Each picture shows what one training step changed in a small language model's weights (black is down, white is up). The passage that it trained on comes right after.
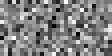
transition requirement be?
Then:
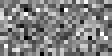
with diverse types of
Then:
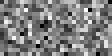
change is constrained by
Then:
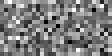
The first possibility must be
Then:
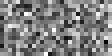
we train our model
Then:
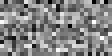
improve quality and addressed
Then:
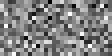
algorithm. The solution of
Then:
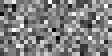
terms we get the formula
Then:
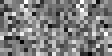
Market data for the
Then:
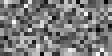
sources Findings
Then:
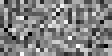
predicted that both entropy and
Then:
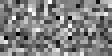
effect of T2DM
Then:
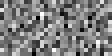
denotes the radical of
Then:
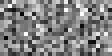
the energy minima for
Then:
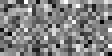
A continuum model can be
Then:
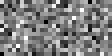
topics important to
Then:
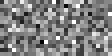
antisymmetric and $
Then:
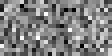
and using this formula,
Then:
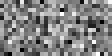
module of 0-forms
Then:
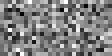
to a finite width for
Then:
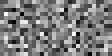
And String
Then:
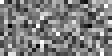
due to the assumption of
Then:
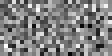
and by the large
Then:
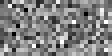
(open star). The
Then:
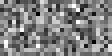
No Informant
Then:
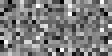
a less precise (and
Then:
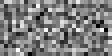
is used to derive the
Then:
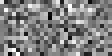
will make the dataset available
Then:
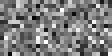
Moreover, we denote
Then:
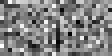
and stationary covariance
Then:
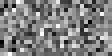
a Banach space
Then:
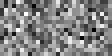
Banach space.
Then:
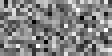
One way to see this
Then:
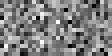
cascade of events
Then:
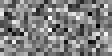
the world. Its
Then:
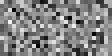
of $\ta$ and
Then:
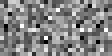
other words if there is
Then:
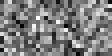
se rappelle
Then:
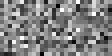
simulations and, hence,
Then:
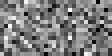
unknown metallicity of
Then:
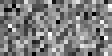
the multivariate basis
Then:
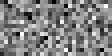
two nontrivial solutions and
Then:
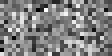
situation. Let $G
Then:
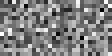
are as follows:
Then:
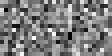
we get equalities in
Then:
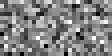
of destruction,
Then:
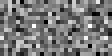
fluorescent Fe
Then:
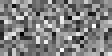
in terms of gender,
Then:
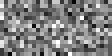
problem.\\ Selected works
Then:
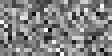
list. We used Gaussian
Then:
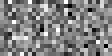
observed periodic velocity oscillation
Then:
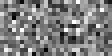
is effectively closed under finite
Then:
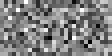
study has used primary survey
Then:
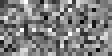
a {\it normal}
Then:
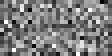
distinguish two cases.
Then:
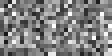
in good agreement with the
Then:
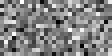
N$, but this
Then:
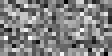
used as obtained. For
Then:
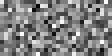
it is evident that
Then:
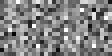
this case strong number fluctuations
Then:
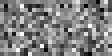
be curves on the
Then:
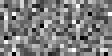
method with $m
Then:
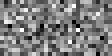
work closely together with student
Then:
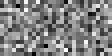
the expected value and
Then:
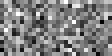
will be set-up
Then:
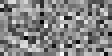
and optimization. All
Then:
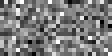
into "bounded" is
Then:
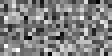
significant information exchange with the
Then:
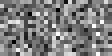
${\mathcal C}$, then
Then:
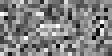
range have negligible effect
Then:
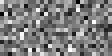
Having compared the normalized
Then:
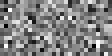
a wavelength window of
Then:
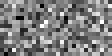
- 1}\choose
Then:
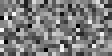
face pressures to
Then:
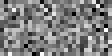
Then since it is a
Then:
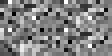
X X X X X
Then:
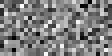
with SDOF model
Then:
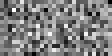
Adoption by the
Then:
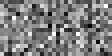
penetrates the cell
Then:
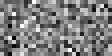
will show that each term
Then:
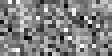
hole spin, with an
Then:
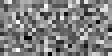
a Gaussian function with
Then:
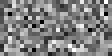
use a time dependent Hamiltonian
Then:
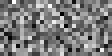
to collect the
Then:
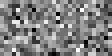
water ($\varepsilon_m
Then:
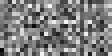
constructed by the usual
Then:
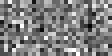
more complicated than the
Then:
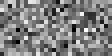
= \bigcup_{n
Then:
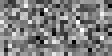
processing. This crystalline
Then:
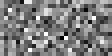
germanene layer on
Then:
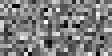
feasibility of future experiments
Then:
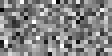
and (b), the
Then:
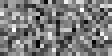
the general relativity
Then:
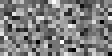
CJ acts against
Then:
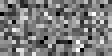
axes then its coefficients
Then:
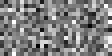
complexity of all the
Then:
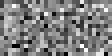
report emphasises
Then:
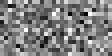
diffeomorphism $$\psi
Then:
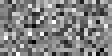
by the Slater
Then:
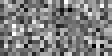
a simplified version of
